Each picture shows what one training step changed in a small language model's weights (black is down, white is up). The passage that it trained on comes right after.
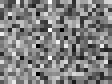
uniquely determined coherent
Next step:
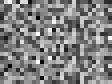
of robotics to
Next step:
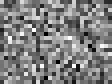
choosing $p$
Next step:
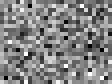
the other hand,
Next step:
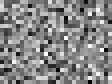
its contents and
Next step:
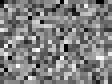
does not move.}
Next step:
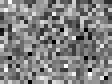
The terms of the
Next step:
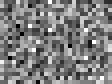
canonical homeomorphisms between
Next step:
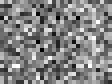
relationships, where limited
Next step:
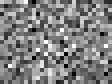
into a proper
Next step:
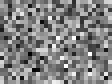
dimension of the local
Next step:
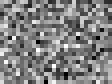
is given by the
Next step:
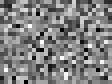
making teaching evaluations
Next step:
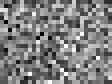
Central Africa
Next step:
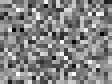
as sodium
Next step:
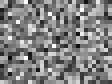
enough. In this
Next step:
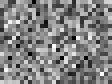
radius of the
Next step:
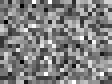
enough, at least
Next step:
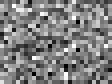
a topic will allow
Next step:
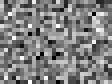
do fator
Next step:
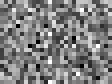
unit length, vertical
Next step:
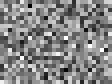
the stopping tolerance
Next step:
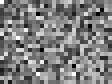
onset and
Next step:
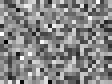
limited upto the
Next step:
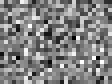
taking powers
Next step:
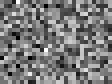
copies of
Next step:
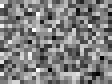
know only four
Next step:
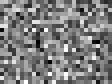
is closed, is
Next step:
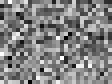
and uniqueness of the
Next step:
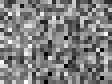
known reactive
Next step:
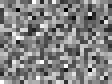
with the theme
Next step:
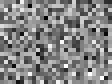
the pilot
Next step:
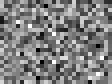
water construction projects
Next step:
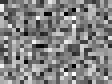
11pt Remark that
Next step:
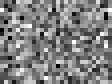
³Department of
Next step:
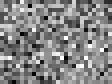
the list of services
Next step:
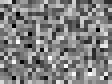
by the sequencing
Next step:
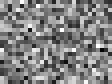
to ensure safe and
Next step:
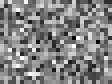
on model selection consistency
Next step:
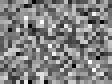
cyclic vector for the
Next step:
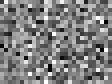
machine learning research,
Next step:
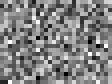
estimates are done in
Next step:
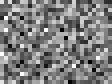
for large time,
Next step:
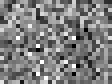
multiple effects on the
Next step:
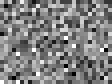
depth in the analysis
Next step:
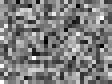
0$. Therefore,
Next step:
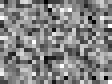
Let $ X $
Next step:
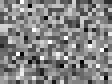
the growing
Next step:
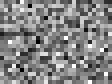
the nature of
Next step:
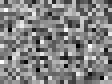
An accurate simple
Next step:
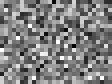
experimental technique as it
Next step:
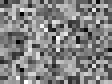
which oppose to
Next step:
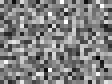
conductor size}
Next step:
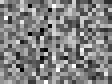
both sides of
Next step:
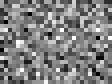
most significant changes in
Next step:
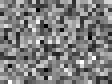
claim that \be
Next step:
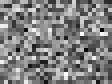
is mounted
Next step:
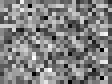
the permanent
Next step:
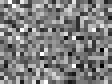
in an organised
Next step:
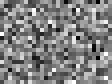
along axes
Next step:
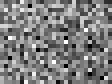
the locally optimal density
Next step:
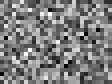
group and 3%
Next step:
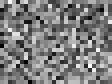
and controls of 25
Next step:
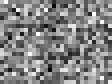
to AC,
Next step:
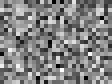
Implantation of
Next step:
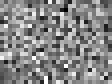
Choosing the content
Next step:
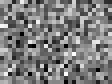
we have to prove
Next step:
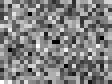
data in the
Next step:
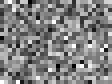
of the diagram implies
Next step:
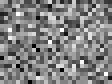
significant effect of skills
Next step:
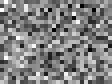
LDA method
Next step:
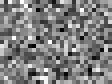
(which is a
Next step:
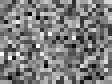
participate in this
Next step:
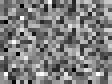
day for at least
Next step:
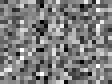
prognostic power
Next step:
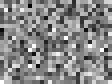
the equation has two
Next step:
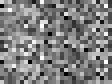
Of Operation
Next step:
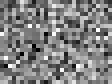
angles of value
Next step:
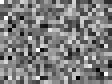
for finitely generated subgroups
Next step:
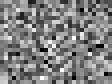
expansion. There is
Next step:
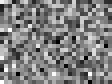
input parameters in the
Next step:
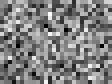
factor of production to
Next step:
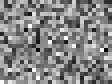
investigate the effect of
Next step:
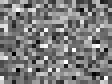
is active, with
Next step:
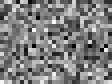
of the project;
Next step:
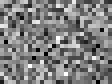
is a square number
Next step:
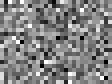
(the author found
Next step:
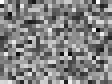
centered at the
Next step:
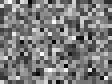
of which the candidate
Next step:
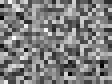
and modulation
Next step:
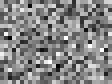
the notation used in
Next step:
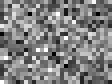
data and was mainly
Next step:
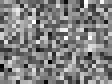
model) “mediate
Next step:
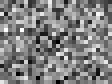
measure defense mechanism
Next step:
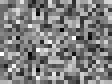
regularity of the
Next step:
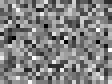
difference impacts my
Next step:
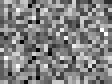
energy consumption and dynamic
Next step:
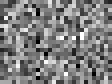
makes contribution, again
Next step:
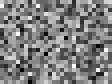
large number of
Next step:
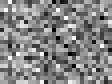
In general,
